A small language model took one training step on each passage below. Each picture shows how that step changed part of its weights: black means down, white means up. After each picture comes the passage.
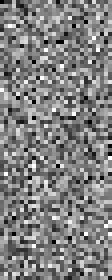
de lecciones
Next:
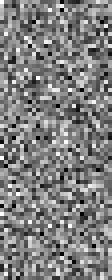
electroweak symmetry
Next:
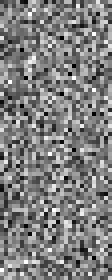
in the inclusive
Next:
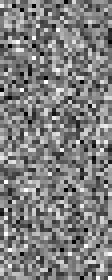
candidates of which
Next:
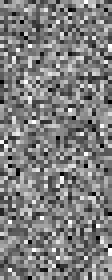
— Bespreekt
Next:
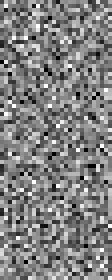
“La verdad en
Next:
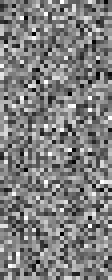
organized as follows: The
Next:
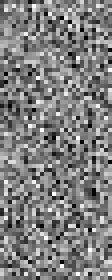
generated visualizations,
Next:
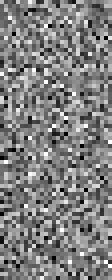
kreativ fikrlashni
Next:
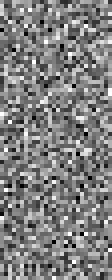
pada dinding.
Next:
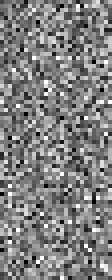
and Statistical
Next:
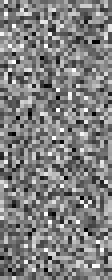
les parturientes et
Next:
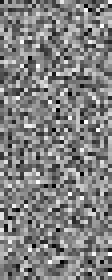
a partir disso
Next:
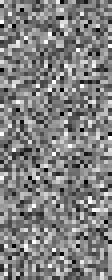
*transgression des
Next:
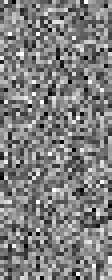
the $\alpha$ derived
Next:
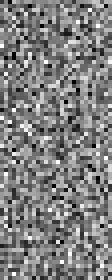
faster than a
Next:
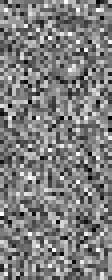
ein Gefühl für
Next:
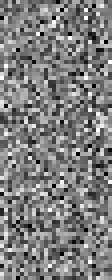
emission, which needs to
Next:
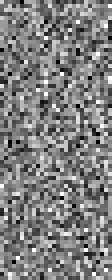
is a joint
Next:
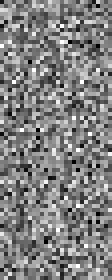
и целью
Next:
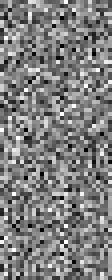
region is blended with
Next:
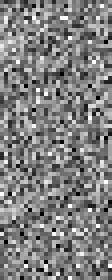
that all of A-B
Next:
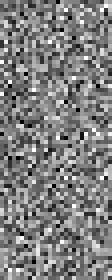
be negligible.
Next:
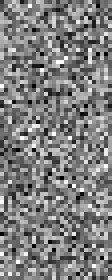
few thousands
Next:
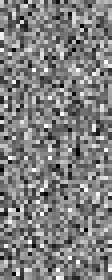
в умовах
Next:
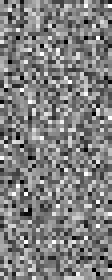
que Tiburcio
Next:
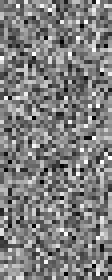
the interlacing effect
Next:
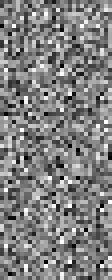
уровень развития
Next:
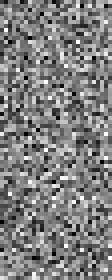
out the superposition for
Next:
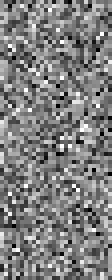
(VOA) and
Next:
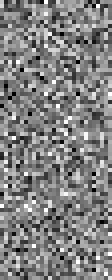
à prática de
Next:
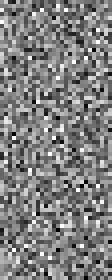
Authors have no
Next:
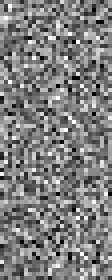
it provides a natural
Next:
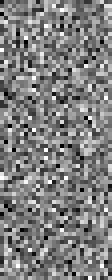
va institutsional
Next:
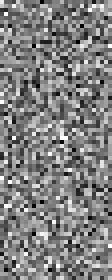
Case Study at
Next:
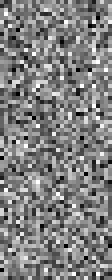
larger localization interval and
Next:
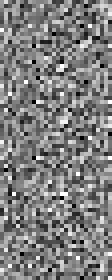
Calculation of the
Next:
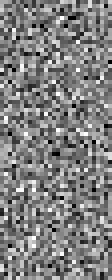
users minimize total
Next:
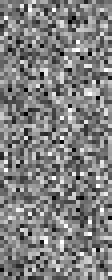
information on construction progress
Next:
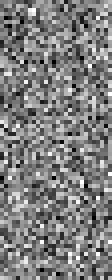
problem. There is,
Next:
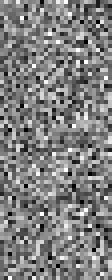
and M denote electric
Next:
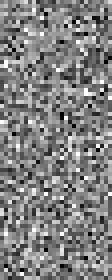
tiempo durante
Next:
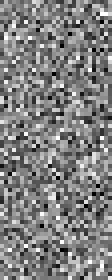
well as due to very low
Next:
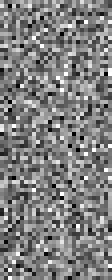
de vuursteen
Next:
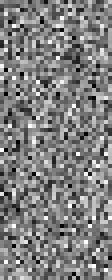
constant power $P$
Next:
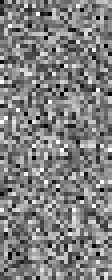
is enlarged as
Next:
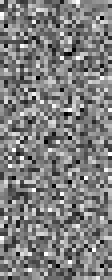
de la ville de
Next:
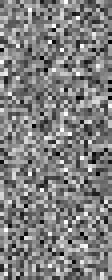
aux Etats
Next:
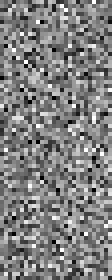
de eliminación es
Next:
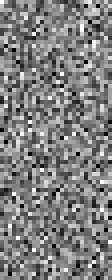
weak charge asymmetry and
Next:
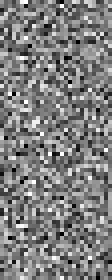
uracil arrives
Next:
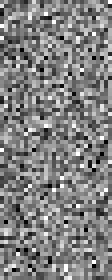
in general dominant at very
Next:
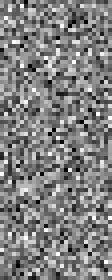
mentioned maximum cannot
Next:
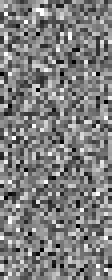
степента на
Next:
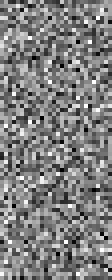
paper we considered directed
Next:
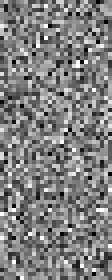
in America”.
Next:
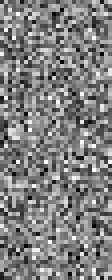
do if quantum theory is to
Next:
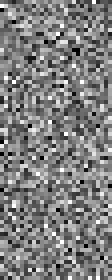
// Русская
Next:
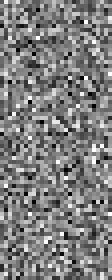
Iroq oilasi
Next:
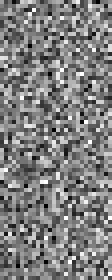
a subordinate mechanism in
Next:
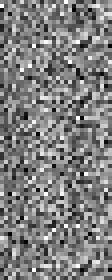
and Culture*,
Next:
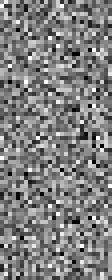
metatask {\em
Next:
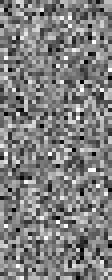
the optimal strategies
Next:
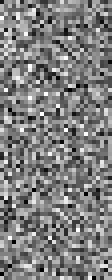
we also get the
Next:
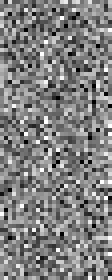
compliers and, as
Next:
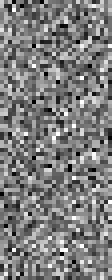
Cartesian frame.
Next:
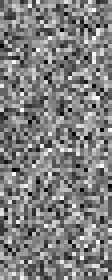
\cdots \star
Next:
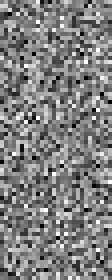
Kondo coherence
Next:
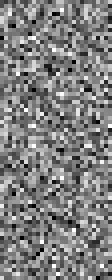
can deform the classical
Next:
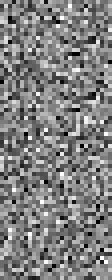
far qiladigan
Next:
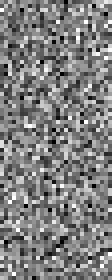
a two-sublattice
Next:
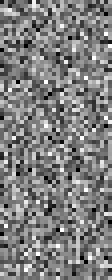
та місцем
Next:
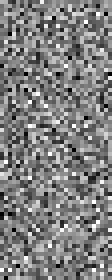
rivojlanish muammolarini
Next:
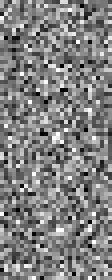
function is discontinuous
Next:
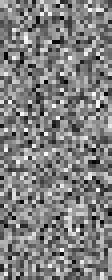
the polytrope
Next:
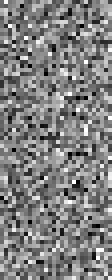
geralmente duas
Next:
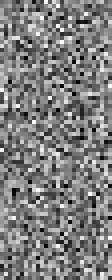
of the models involved
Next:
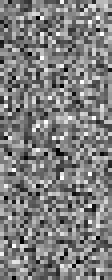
- целостный
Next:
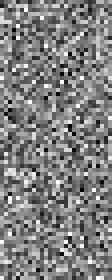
ise, var
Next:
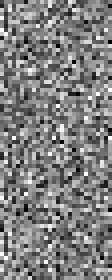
HTIW for
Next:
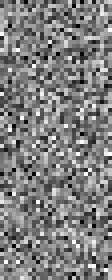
of the $V$.
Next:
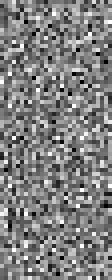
применяется метод
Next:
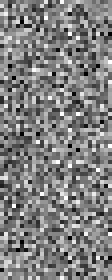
instituteur de la
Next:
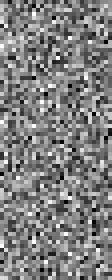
that are only attained
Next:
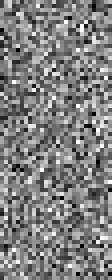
such as DET,
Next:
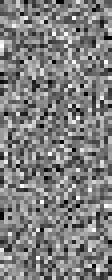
the temperature range 8~K
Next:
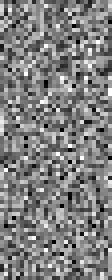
past than they are
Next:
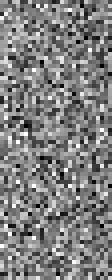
sample is placed in the
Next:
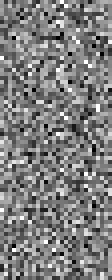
WEFER H.,
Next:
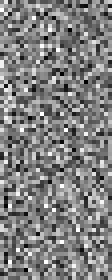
we are able to
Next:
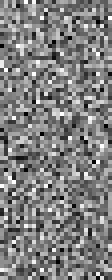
A abordagem
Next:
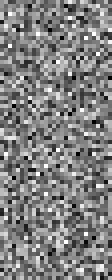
optical manipulation schemes
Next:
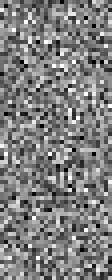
the states violating
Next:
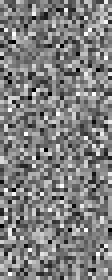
Buenos Aires.
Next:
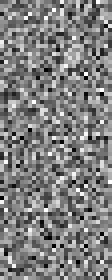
– Ordre
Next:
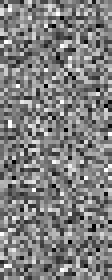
de 80 cm em
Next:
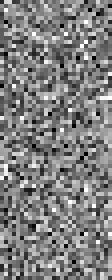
days after explosion
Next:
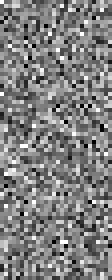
extérieures et
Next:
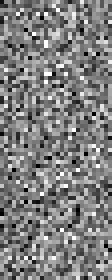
dalalarida olib
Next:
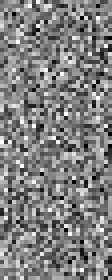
indicate the bounds on
